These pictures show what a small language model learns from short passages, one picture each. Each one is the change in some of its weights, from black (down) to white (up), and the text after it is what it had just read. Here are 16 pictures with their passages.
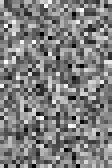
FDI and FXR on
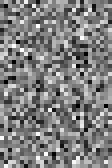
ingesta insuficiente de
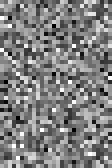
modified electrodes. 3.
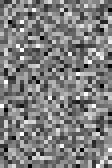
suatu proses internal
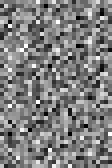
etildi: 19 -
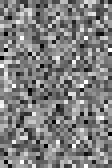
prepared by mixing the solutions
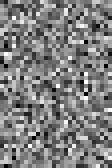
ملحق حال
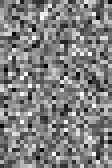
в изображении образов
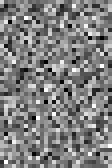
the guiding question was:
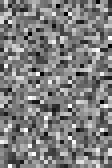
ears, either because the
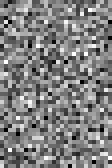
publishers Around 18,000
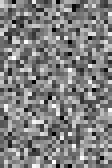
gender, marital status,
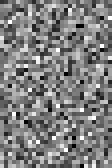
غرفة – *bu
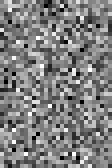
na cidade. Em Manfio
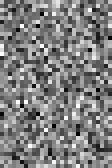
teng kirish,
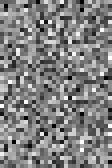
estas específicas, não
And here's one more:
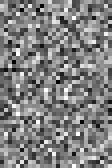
valor Abstract The particular
